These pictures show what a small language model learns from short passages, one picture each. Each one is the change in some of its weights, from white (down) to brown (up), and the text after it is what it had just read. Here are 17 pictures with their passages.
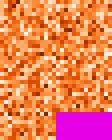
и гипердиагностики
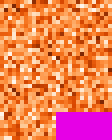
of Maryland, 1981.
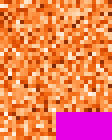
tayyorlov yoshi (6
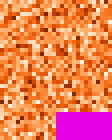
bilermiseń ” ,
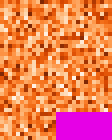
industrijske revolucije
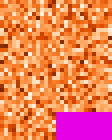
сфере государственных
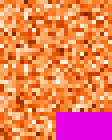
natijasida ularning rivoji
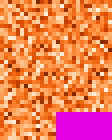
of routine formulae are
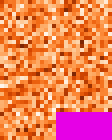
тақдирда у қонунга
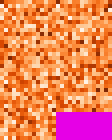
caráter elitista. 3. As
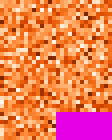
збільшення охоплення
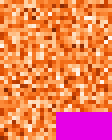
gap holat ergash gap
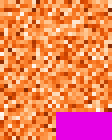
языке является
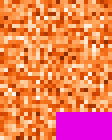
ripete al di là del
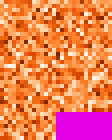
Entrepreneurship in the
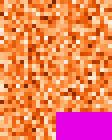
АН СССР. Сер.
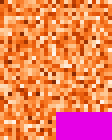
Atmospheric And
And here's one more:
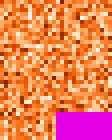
aceitavam ver um país
